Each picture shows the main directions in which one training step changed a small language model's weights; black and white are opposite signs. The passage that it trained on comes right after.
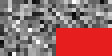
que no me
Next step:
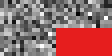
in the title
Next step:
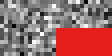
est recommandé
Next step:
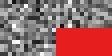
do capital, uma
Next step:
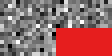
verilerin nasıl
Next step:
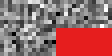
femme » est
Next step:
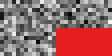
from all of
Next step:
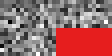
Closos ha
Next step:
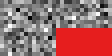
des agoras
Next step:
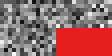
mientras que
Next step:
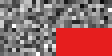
stages will be
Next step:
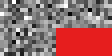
for the evaluation of
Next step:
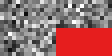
fosse quella
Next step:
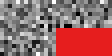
Yo lo que
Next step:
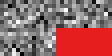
problemas públicos,
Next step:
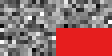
the coauthor
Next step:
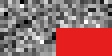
initial phase of this
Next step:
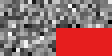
dynamique du
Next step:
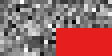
На рис.
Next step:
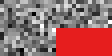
the whole
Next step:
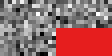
причины к
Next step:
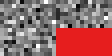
several stages that
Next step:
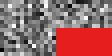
la posición donde
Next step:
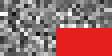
time scales
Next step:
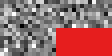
Ministers of
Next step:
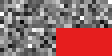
va informatika
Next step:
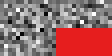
347 motivated
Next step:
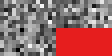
Control Group
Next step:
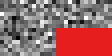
and overall model
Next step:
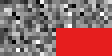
las universidades de
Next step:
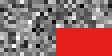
existing international statistical standard
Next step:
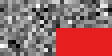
des processus.
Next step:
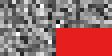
to their levels of
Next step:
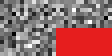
be iteration
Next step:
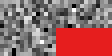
feitelijk in
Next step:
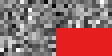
elevation in the
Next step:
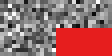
without the other.
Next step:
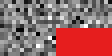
to engage the
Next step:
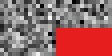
to perform a particular
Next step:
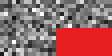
of the day,
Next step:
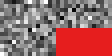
Chemical composition
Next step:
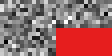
the goal of
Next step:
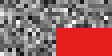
scheme in this
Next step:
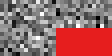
and do not
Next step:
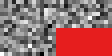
le nouveau
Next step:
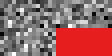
hal itu yang
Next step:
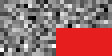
koi fish
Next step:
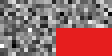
Result of
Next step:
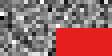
beam elements that
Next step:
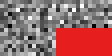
concretas de
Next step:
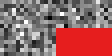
pair 3 show that
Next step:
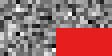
the substitutional
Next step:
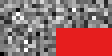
The author has
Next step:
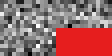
balki har bir
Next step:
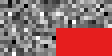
in use was,
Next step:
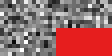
and to discuss the
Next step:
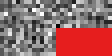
of the EU
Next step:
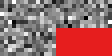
and Latin
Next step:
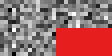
e viver
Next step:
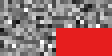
although further
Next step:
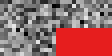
during dry months
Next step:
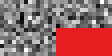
autonomous learning.*
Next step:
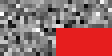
zoom out
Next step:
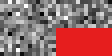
is evaluated in the
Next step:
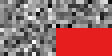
і професійної
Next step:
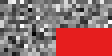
the reef
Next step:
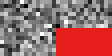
що можуть
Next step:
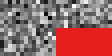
was selected through systematic
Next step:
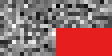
chega aos
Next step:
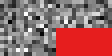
conservador del
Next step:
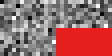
yaratish”, deb
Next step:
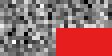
to express solutions to
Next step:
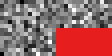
interacción con
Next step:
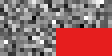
of coriander
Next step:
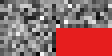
surgery appears
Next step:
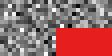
species produce edible
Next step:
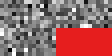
la importancia de
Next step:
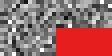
information reporting,
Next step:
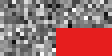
to increase the
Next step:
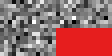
correlating it with
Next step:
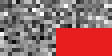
of the generated
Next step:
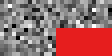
oshirish orqali
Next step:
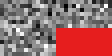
changing emotions
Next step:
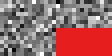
theologian and
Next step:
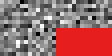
needed so that the
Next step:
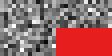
applications of this method
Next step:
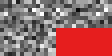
of the usual
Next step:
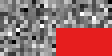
on the qualitative
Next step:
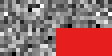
of Interest
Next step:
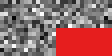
of them are not
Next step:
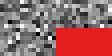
both entrepreneurial
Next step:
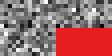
different requirements for
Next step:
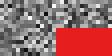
e garantir
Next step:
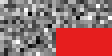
ağ sayısı
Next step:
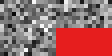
consult the original
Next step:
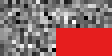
was present in about
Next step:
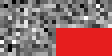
as Mahatma
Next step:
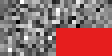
particularly in industrial
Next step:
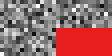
3. with
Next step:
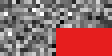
of the speed of
